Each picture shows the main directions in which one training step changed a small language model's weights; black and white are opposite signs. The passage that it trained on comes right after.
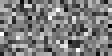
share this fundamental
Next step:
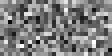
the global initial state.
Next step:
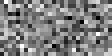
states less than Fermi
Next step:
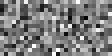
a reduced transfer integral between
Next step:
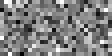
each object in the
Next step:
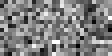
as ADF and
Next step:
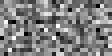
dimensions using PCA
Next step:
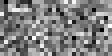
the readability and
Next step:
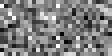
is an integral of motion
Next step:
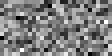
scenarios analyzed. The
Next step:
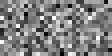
to better financial
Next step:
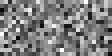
are inclined in
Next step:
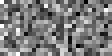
factor with a value of
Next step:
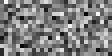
found a desorption
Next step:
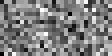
interaction, they become
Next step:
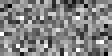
design procedure. It is
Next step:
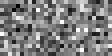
Two mutually
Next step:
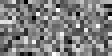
q^+ i(\sigma
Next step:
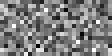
work undertaken
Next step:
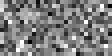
outcome for the
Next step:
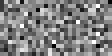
exceed TeV flux
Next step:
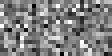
a compressor).
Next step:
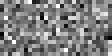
sector, are represented
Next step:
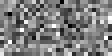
circuit use
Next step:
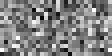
most heavily
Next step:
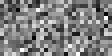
important. The structure development
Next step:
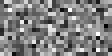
block encoding respectively.
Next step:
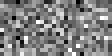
we would require a quantum
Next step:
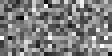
for Theoretical
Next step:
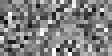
module's transfer
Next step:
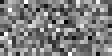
identify commonalities
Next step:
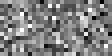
for the ABJ
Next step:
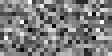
%, accuracy 3
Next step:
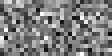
the difficulties of
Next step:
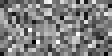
useful and considerably better
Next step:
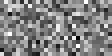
location with period around
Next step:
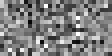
number of elements. In
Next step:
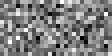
compliance than
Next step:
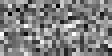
consumables are
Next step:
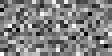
now generalize the discussion
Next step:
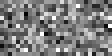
to internal and external
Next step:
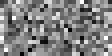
as we see that for
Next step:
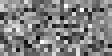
the closure of
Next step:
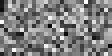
spin channel $\alpha$.
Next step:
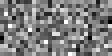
of the little
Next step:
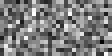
of a localized
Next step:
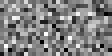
required between researchers,
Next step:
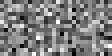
separated by a distance
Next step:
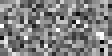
systemization, reliable
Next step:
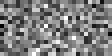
and allow for the
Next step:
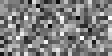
and at least several
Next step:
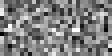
the absorbed energy via
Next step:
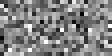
one can observe that
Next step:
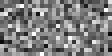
amplitudes of the
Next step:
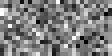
continuous and at the same
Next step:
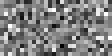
point of injection
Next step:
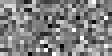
\ and a.end
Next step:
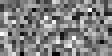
For the Karate
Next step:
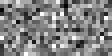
the separation process for
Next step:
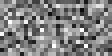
governance constraints. They
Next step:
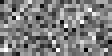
swarm optimization
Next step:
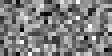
the recent surveys show
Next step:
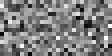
before implementation. These channel
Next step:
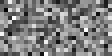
using the MIT App
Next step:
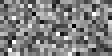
field through utilizing
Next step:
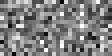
in classical mechanics,
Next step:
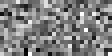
to graphene
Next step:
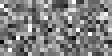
is consistent with other studies
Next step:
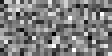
detailed observation of the
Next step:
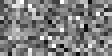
pH indicator in
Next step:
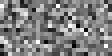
2 lists the input
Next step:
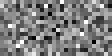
potential relevant for chain
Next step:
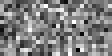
so long for a basic
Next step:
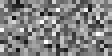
however, the presence of
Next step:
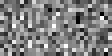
bubbly and
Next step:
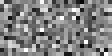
and Redden,
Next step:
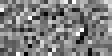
the symmetry transition, we
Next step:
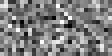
is circulated
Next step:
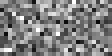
findings. Further research
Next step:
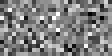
to obey - under
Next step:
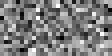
Input model coverage
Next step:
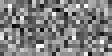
cycle progression
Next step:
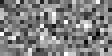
means analyzing data
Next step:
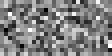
pseudo mask
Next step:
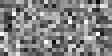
FEA internal
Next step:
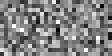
packet size of
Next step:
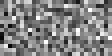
of the true momentum over
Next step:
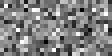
were mounted
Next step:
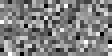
Strategies for
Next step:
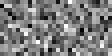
is marked by his
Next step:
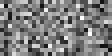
and iron-based
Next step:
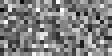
distributions, but the difference
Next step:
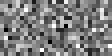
real sensors,
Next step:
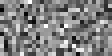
Media) in
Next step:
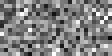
\tan i
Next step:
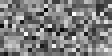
applications. Abbe
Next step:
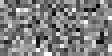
DRIK –
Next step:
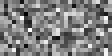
than the squark
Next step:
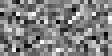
the freezing
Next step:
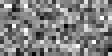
is computed by estimating
